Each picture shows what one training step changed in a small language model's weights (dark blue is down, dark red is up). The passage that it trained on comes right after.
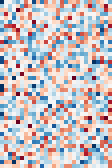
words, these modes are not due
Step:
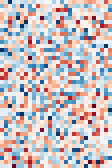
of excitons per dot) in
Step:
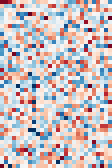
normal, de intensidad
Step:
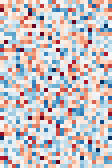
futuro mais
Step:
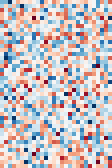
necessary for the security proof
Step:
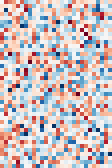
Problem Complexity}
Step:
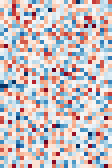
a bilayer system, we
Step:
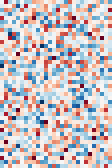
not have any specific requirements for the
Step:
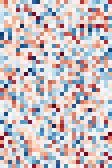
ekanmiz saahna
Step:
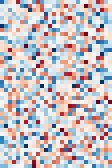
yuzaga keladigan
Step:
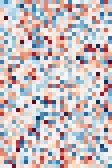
in spectroscopic experiments.
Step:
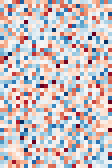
are single exponential fits with
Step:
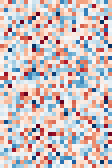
retenir que bien que
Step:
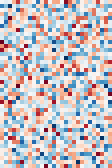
o'rin olish uchun
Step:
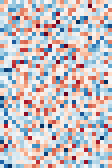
the usual ferromagnet
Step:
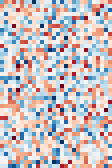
the third quantization
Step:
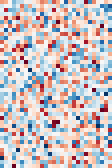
Fumigadora Costo
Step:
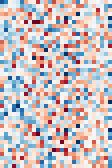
$u$ and $v$ is
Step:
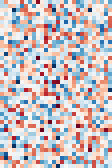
have been discovered using data
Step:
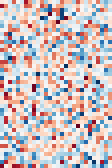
many-body correlations in
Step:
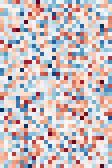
ko'ra Ichki
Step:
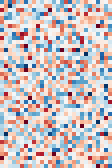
when Raine writes about
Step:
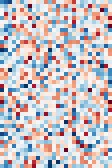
of the electron beam is given by
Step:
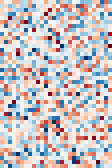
via a 20 cm pipe
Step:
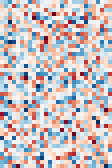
largely corresponds with the standard
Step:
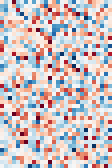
закачки за 9
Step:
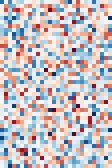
emerges in lock
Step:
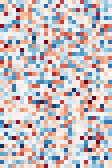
instructions from a thread to
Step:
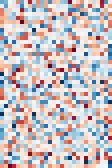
and skills, boarded
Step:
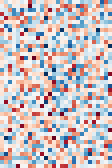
stress fluctuation on
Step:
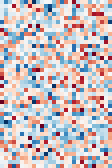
Ushbu maqolada
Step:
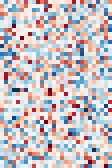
procesos utilizados en
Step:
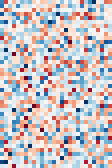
by more than an order of
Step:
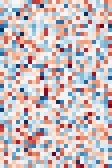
[78]. However, this makes
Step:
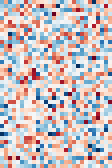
axis of the computational
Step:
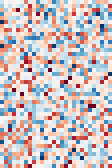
del proceso educativo.
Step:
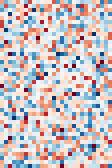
себе» можуть
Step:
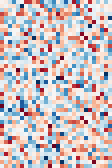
или одного из
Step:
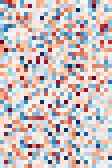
(squares) and
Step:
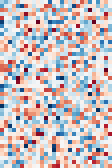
of both the CMS
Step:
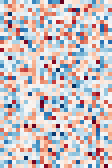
This extends a previous report
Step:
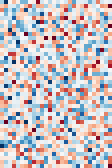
just denoted by dots),
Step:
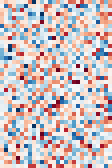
\section{Conclusion and
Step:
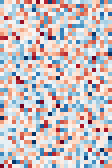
to cope with them.
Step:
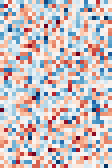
correction of a test image in a
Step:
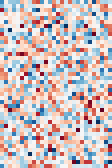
search up to 5 hops
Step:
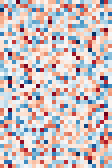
РАНХиГС при
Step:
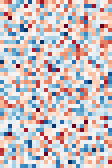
mundial, máxime
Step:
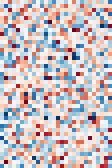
do artista. Figuras
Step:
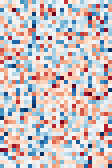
der Macht als Ort von
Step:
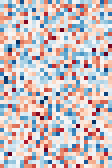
when the temperature goes to
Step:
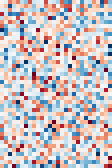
variables $M^a$ and
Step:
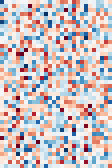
by the PR fails on the
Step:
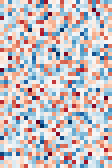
latent arrays and train
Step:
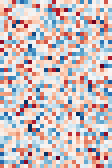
works using metallicity
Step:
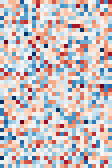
victimei în procesul
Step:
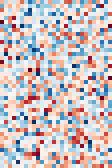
ishlash mobaynida
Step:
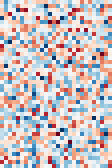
mumkin. Xulosa
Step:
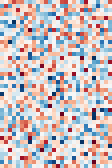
of states. By measuring
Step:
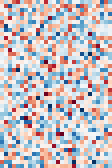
contribution can be observed in the inset
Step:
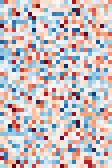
the maps using a box with
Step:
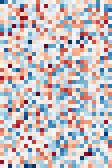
Student, Kyiv
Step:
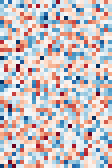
Gullash, (kun)
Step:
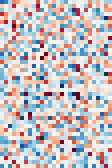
orientiert sich in
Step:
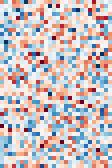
qisqarishiga, namlik
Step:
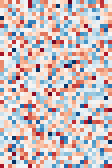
theory. We represent the reference noise
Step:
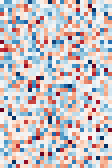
investitsiyalar sohasidagi
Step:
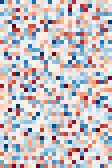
jarayon ta’sirida
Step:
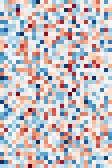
in the case of the matter field in
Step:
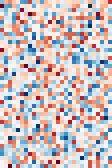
контур віртуального
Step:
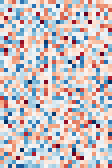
mekânı farklı
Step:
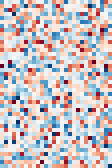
Yaponiya ta’lim
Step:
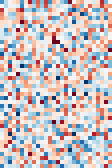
and heterogeneity of trade
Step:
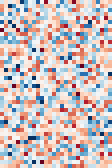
відрізках із
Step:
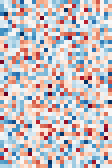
in the doped Mott
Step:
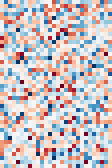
indicates the density profile computed
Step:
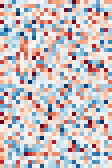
in the UKIDSS
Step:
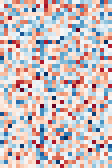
would like to thank members of
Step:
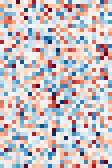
presente en Panasqueira
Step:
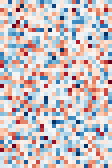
jumps between adjacent
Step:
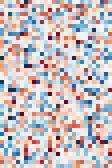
учетом уровня
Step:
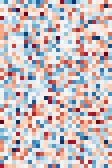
dynamical decoupling control
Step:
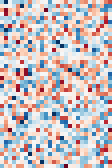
Senhoras, Universidade
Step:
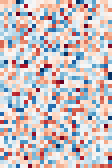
$m \leq n$-qubit
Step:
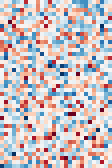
boshqaruv usullarini
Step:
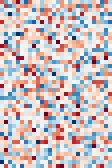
за поводженням з
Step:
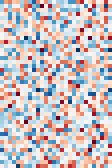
de hip\'otesis y
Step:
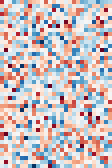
dan Ketua Jurusan
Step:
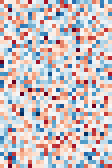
lattice without topological defects.
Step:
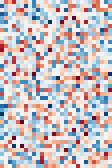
RIS, the circuits
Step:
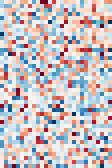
dit nog een
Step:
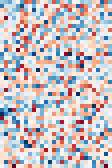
in that their position relative to the
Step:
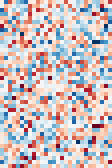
VVE. Omdat
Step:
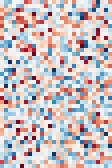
bundle formalism and
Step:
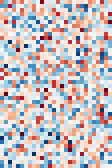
vermeld. In het
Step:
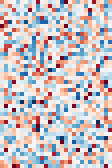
cercetare și în industrie
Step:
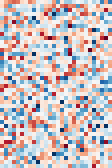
una struttura formativa
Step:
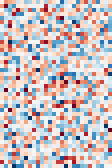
show that linear temperature dependence may appear,
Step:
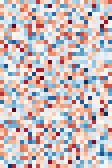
modos educativos que
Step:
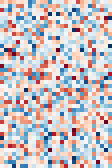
pensados a priori por
